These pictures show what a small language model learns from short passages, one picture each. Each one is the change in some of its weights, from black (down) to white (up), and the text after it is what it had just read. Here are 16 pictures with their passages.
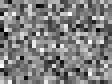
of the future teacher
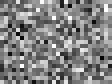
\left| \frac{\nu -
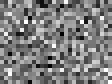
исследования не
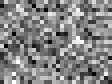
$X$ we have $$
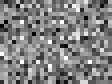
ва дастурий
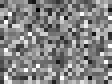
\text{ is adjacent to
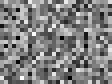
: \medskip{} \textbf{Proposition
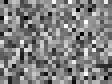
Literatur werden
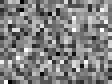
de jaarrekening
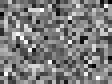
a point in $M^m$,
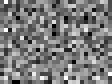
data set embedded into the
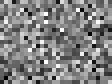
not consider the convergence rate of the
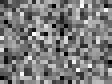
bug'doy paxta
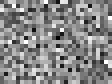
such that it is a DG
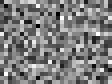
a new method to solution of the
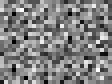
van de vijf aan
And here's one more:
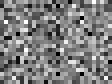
is called {\it {finitely
